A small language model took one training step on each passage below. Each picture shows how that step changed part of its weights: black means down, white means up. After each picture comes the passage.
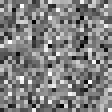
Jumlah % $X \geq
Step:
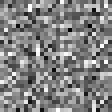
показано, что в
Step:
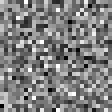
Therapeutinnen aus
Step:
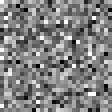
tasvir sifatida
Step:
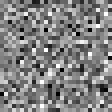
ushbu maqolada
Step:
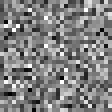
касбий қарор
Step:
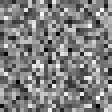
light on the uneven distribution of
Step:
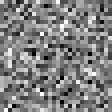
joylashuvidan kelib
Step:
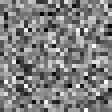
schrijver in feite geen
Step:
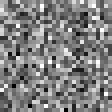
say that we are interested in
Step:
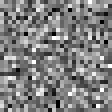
We have \begin{equation}\label{en
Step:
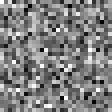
trägt die Erosion das
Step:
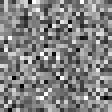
avec l'ensemble des
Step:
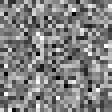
to the network map, the
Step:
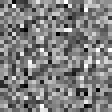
بر چنین
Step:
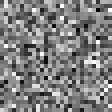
geodesic length function. In the
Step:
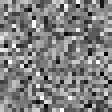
$S$-scheme $Z =
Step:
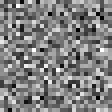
the space of backward orbits
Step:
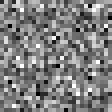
we also graphically presented the
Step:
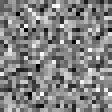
foydalidir. 3.
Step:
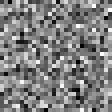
of bounded vector fields. One
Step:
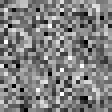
the examples involving 2
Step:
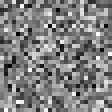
bugungi globallashuv
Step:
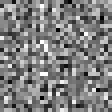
of rank $2m-1$ and
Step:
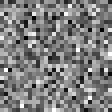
to be the Gaussian
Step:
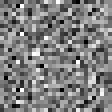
posjedima, statusu
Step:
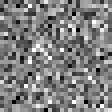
que presenta como misión
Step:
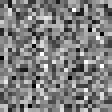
ilmiy faoliyati uchun
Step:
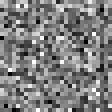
be given in a forthcoming paper.
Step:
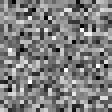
cones $\gamma_k\in
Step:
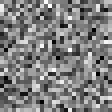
as {\tt AggPure}.
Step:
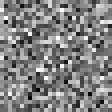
SMA menurut Saputra
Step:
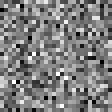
Fano variety $X$ there
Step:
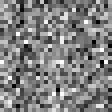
graphs 4A, 4B,
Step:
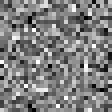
some effort should be
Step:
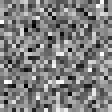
t_n\ldots \diff
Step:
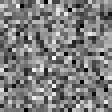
found in the literature: see
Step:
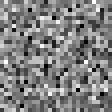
``every group can be realized
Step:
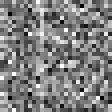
3, the minimum of the
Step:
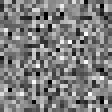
relation corresponding to a partition of
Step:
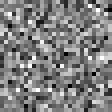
is diffuse, i.e, there
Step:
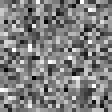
that $$ \Phi-\Xi
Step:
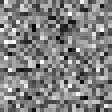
media gambar melalui model
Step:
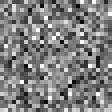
Hélio Modesto
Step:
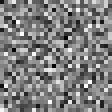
& ={\rm Hom}_{\mathcal
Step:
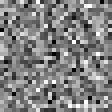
on $X$ with coefficients in
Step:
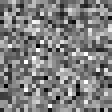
al dezvoltării
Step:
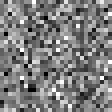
Constantin Pascu,
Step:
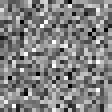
di intervento 13 4.
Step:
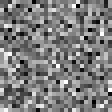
Bokelmann and Stefan
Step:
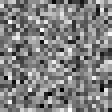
Frush Holt, «
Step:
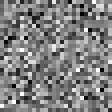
of gravity of $\varphi\circ
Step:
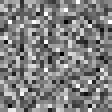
unsere Studie: Der
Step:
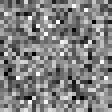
tili va madaniyati
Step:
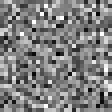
Corte Interamericana
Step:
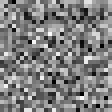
the random graph. This construction
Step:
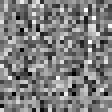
Let $T(t,A)$ be an
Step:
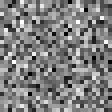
З результатів
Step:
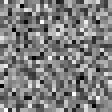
of larger complete graphs.
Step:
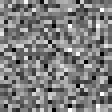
$15$ minutes based on the
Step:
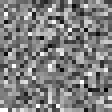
kiradi. Nobozor
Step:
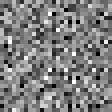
olduğu anlaşılan
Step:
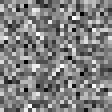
the geodesics going
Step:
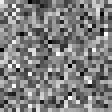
of the Kyrgyz
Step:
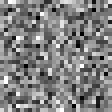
one obtains \[ T_{2a}
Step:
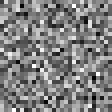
\textit{weights} for each
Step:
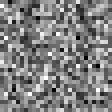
and (b) above, note that for
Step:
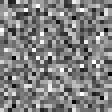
is that any perturbation of a
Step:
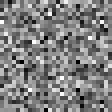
of operators. As demonstrated in
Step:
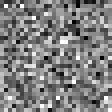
qismi mazkur tilda
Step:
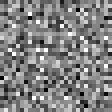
Guerra Fría en
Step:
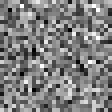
foram tão importantes –
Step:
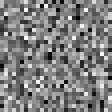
amaliyotida ham
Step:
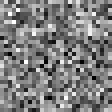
We consider only somewhere injective curves to
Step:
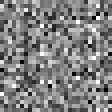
width of which is determined by the
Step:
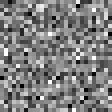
write the conjugate transformation
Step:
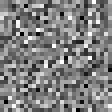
show that $E$ has good,
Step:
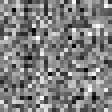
show convergence rates that are
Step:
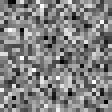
of $\mathcal{T}$ if for any
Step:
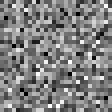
investigaciones en las que se
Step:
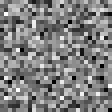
propres, une analyse
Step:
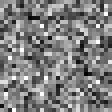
paper of G. Baxter as a
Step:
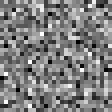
summarize the procedure:
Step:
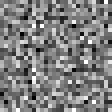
roundoff $u$. In other
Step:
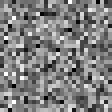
in a finite dimensional space does not
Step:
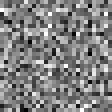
sababli reagentlar va
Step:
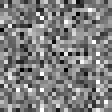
coefficients, and depends only
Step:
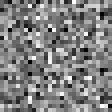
are only finitely many triangulated
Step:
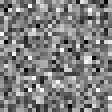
attempting to pull the units
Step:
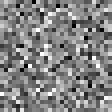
tarmoqqa ulash
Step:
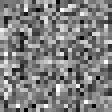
Senegal, ABŞ,
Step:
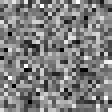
for the sake of better
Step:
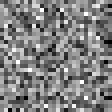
graph nicely, if we use the
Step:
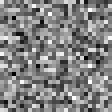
19.) Sağlıkta
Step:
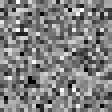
cannot have a factor of degree
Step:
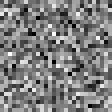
Granstar bilan 15
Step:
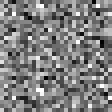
the upper bank of the cut
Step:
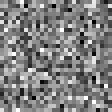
again $u$. Also by
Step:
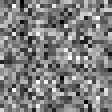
$\bar{r}$ be as in
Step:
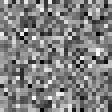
among the paths ending
